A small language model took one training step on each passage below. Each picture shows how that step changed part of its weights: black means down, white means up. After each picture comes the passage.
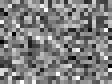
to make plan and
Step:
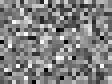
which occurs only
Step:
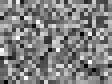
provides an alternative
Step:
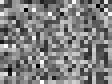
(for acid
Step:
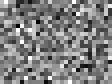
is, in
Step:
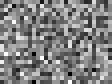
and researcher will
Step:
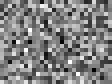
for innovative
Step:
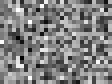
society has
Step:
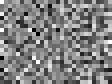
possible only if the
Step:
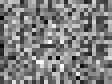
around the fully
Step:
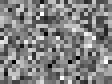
- convergent
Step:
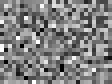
into a number of
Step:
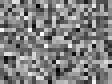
deviation, one
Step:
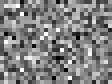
There is negative impact
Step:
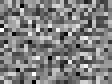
techniques, and tools
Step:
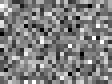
ignored the
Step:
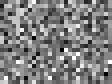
were kept
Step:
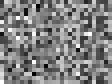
dependence of the pressure
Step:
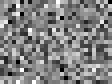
in sciences.
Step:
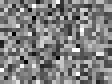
the occurrence and
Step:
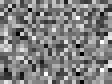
a deep
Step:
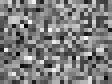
changed, as
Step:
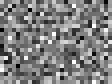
a common foundation
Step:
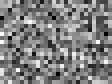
whereas the moderate
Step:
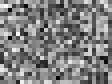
unable to
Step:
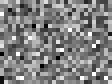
electrons become
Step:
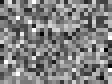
collection forms included
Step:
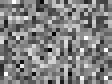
mass transfer.
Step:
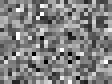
- Construct
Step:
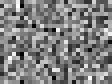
trends we can
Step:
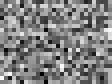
with potential instabilities
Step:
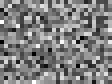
to a finite value
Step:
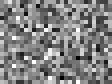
peak power operation with
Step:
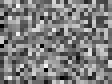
constraints. This is
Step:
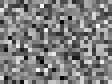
very thick]
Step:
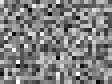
and the scale
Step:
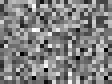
of error. This
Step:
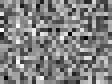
uncertainties, of
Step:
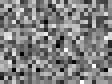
per cancer
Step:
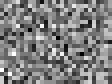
at trace
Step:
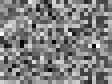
addition to the
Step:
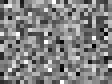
According to the
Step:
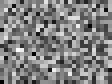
an enhancement factor
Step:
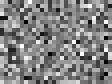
part agrees with
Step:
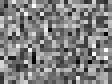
goal of
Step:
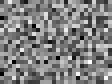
calculations and the corresponding
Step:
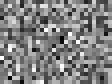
with subsequent
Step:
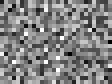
exploration and
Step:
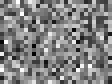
is taken to be
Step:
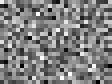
s/he will
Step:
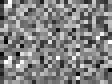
we show the case
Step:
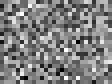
are focused:
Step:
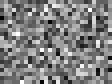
SQM at
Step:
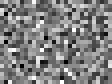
boundary conditions. A
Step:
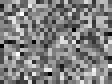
are among the
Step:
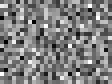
// She
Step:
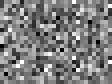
be limited without
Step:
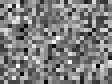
moisture and
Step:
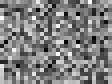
oral solid
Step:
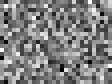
to use extracted
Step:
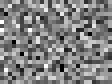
to move in time
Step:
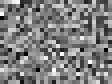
hole have been reported
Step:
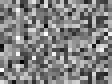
period was detected
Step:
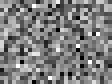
the last decade
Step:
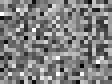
| Valve
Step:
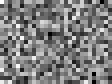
initially expected.
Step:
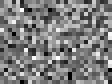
teachers. They
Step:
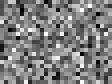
The piglet
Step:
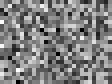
to interact with
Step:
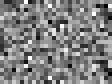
Volume in
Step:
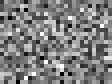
through national
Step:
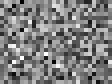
solutions such as
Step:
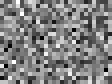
is characterized by
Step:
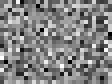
expansion method with a
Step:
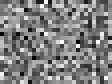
as needed. This
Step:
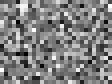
mouth. 4
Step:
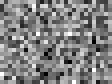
of medical
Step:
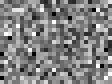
whose components have
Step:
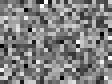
as defined by the
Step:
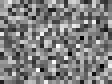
global burden
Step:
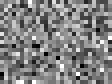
in the score
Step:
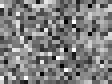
which explain about the
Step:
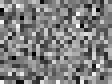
answer to
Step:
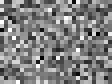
The mechanism represented
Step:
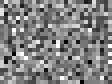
energy less or equal
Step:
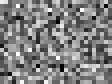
from hot
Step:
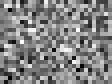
focus is on the
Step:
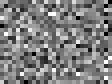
suggested that the
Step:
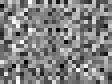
there are about
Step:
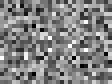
members for the
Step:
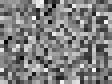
elemental magnetic
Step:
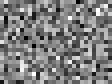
simple 3D
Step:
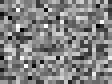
eid =
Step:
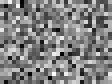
particle yields with
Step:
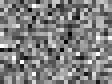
the e-h
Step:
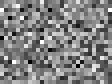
CDF and
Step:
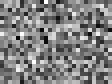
formal) of
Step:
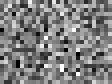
in which it
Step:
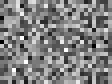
was selected in part
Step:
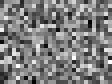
be established using
